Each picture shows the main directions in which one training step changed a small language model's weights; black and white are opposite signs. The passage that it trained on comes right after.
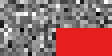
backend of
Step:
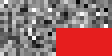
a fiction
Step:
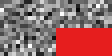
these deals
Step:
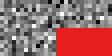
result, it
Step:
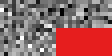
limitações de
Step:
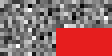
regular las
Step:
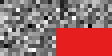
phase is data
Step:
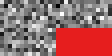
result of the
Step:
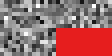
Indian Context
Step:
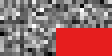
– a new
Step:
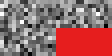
some useful
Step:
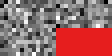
prevents sufficient
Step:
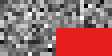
low power
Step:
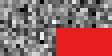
students to
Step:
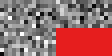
and Common
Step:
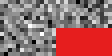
Most of
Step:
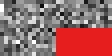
or financial
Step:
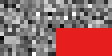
in Dua
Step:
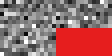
with teachers
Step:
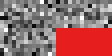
it would need
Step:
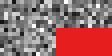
time the data are
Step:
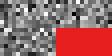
Journal of
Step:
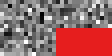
of touch with
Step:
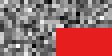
noise was
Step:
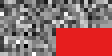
in several
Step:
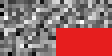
\leq n
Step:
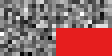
effects, are
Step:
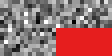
bir qatorda
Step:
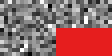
kinds of
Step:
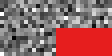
incur higher
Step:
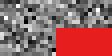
rings and
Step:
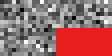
its own
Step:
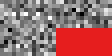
evolution of
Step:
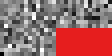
a modern
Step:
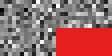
bridge the
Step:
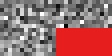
compared to the
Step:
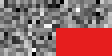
paper is
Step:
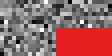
first used as
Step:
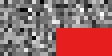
four to
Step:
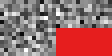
energy system.
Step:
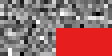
integrated into
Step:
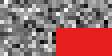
contributing to
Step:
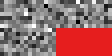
julho de
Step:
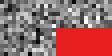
of goal
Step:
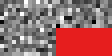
peel showed
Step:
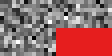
the Murk
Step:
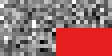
des options
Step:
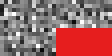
there was a
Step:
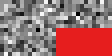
в виде
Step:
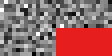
in stream
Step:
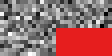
The study of the
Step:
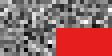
la formación de
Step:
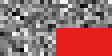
feature and
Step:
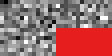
Station Pond
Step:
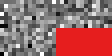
high degree
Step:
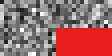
FC +
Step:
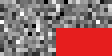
indicating that they
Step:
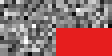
with the participation
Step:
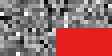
to perform a
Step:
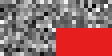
a state
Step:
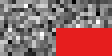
escolar y
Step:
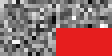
team will be
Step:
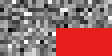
to separate
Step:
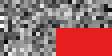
de Chavín
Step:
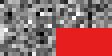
una posición
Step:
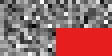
window of
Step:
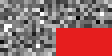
materials. The
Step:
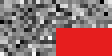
qualitative approach
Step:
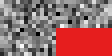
and farmers
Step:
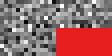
estes quase
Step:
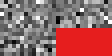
significant casualties
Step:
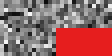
do not include
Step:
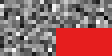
are directly
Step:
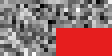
When these
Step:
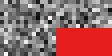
de Caso
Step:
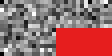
a otros
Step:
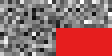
assim os
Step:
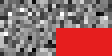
only be up to
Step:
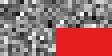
other receptors
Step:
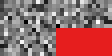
бир хил
